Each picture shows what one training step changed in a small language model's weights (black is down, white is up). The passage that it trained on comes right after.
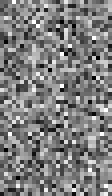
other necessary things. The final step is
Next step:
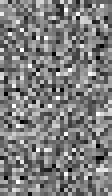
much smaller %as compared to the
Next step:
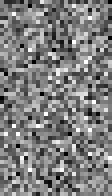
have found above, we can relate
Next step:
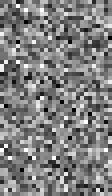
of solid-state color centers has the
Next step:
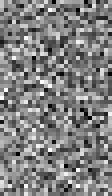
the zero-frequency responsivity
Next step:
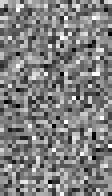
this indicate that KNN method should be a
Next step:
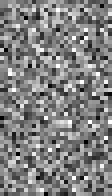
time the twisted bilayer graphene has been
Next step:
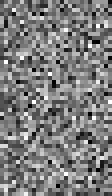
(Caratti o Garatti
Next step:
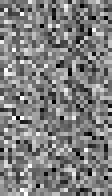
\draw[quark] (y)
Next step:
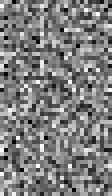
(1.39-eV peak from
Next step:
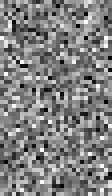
\alpha_0$ for the IC
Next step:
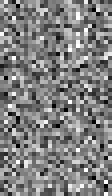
{Itoh}},\ and\ \bibinfo
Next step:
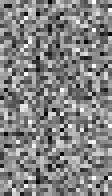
condensate,'' Phys.\ Rev.\ Lett.\
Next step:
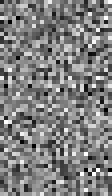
with the phase shift $\beta=0$.
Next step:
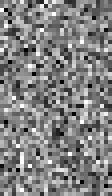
entirely vapor ($g$ being
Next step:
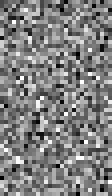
case has 0.03pc and
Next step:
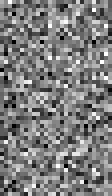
A20 Datun Road,
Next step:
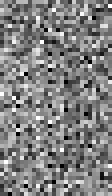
the electroweak vacuum might be
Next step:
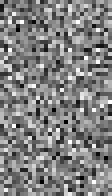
estimate, and disagree significantly with the
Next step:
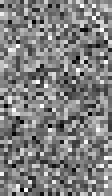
dubbed as the individual's
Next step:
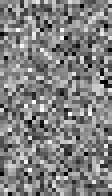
$\partial \Gamma$. In practice, only
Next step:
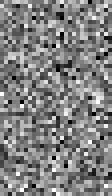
for degrees, $2 < d_i
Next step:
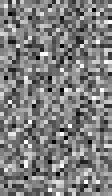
(*purple*). Here,
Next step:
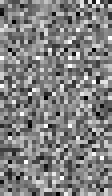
/ magnetic phase transitions being suppressed more rapidly
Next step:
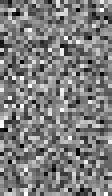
regime (right), zero-energy
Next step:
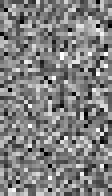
set $\mathfrak{K}$ covers the
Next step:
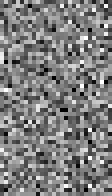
of the estimates arising from the GK
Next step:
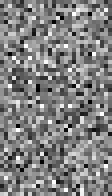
understood but is also found in the experimental studies
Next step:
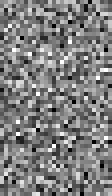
self-similarity for image
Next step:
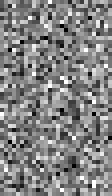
hardware effort, hybrid beamforming structures come
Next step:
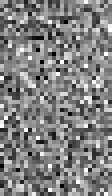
reflect and produce shocked thermal X-ray
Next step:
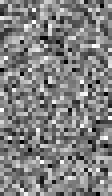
of analysis should be treated as lower limits because
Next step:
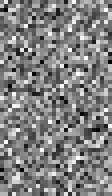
instead to use the downstream measurements and the
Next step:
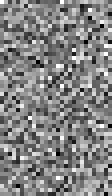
The primary role of measurement in feedback control is
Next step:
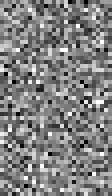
alternative fits with MC-determined signal
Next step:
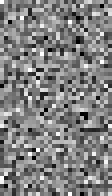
that the disorder-modified Mott gap
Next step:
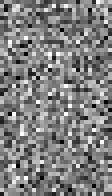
far enough apart not to influence each
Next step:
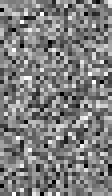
charges, i.e.,
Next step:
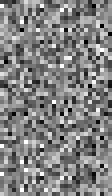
best current limit on the decay of
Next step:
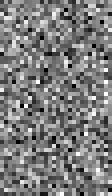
as each individual (sub) format was
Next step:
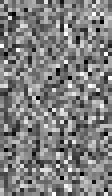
infrequently traded stocks.
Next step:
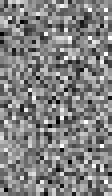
after caustic formation. The hypothesis has been
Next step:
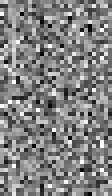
not take into account the transmission of the
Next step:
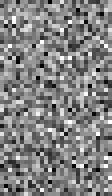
of these different methods is required before making a
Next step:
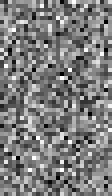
(see above). A ratio 1:2
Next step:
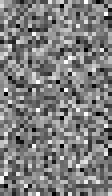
magnon-cavity-magnon coupled
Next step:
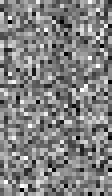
solve the subproblems in Steps
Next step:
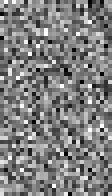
leading to an observable signal of level
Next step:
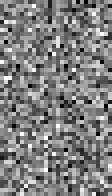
sequence; b)~the translocation rate
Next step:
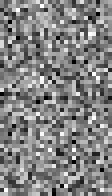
The legends present species in order
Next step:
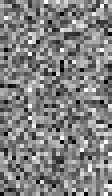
The formation is governed by $s$
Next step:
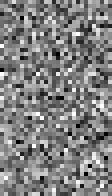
a junction condition are left out as much
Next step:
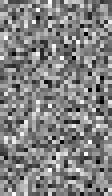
wave observations, such as gravitational wave luminosity
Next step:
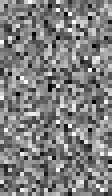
\end{array}\right) ,\,
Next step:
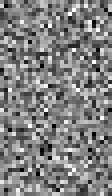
checked that the results at higher energies are
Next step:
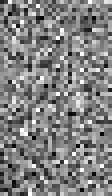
Control Based on IoT &
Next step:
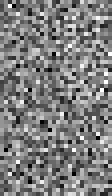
is then said to emerge. As
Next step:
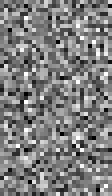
Network Multimedia Technology,\\
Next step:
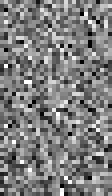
0.75\,mJy), redshifts
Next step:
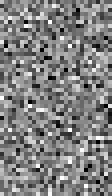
are situated at {\it different}
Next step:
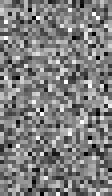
are non-convex. We now develop
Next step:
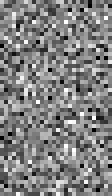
quantum dots, or even living
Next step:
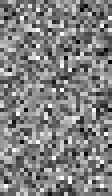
users compete conditioned on this particular
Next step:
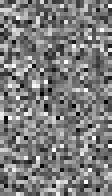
scenarios, we will be able to numerically determine
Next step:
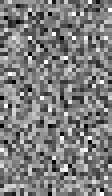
one to get a reliable visualization of
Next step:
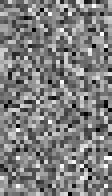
it is the occupancy of the chain which
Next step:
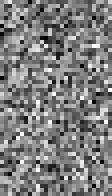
social circumstances should be provided to each
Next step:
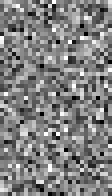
Development}, vol.~1,
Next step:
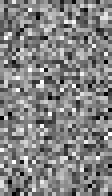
approaches seems very interesting for mobile environments
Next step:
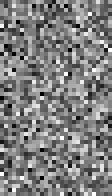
Samples of all coatings have
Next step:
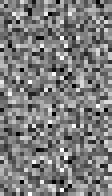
a more detailed numerical analysis including consideration of higher
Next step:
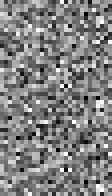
movements on the axis of consideration corresponding to the
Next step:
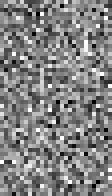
these fluctuations decreases with increasing mean multiplicities
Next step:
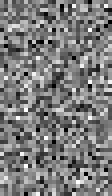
(a) $e$ as a function
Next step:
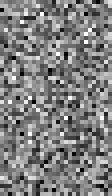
outputs, i.e., number of
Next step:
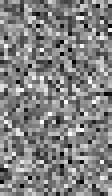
method analyzes size ($L$) and temperature
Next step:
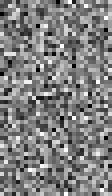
to a spinless $p$-wave system
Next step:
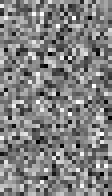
near these nodes on the Fermi surface increases linearly
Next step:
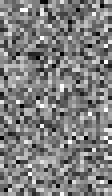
The whole construction is attached to a
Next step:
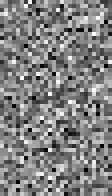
the rendering time increases due to
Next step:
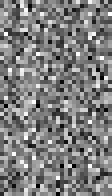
Physics Frontiers Center (NSF
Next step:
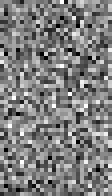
by a pure skating trajectory. An approximate
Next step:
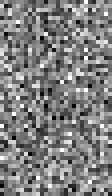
and enabled to determine the best production
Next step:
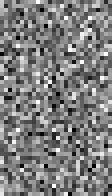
moments of the same order. This is
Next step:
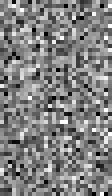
by conduction electrons (\textit{Kondo
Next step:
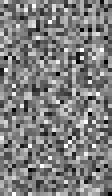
of incompressible CDW phases
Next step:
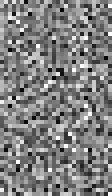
found to be consistent with zero,
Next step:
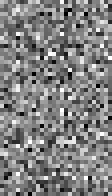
research on IR models adapted to the new
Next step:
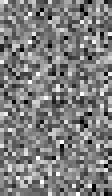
actual $X^-$--$X^-$ spectrum
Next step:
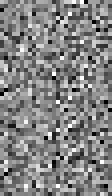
quantum systems of large enough sizes in order to
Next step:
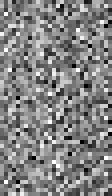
the $S_4$ triplet
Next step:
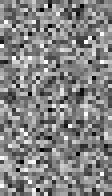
necessary conditions that drive particle acceleration, underlying physical
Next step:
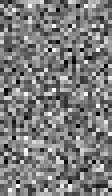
those posts adhere to the
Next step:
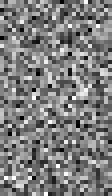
zero. In Fig. 2b, we
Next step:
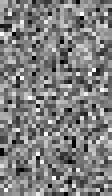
that the blue trace is truly
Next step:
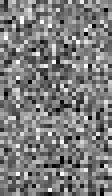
such as to evolve to approximate equilibrium
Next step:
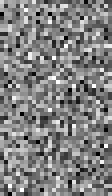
matter at saturation density $\rho_0$,
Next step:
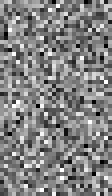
successive wind phases carve the
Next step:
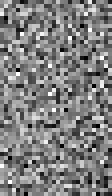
first-order polynomials as the basis for the
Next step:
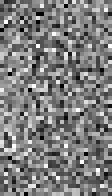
we use the trained model from Sect.
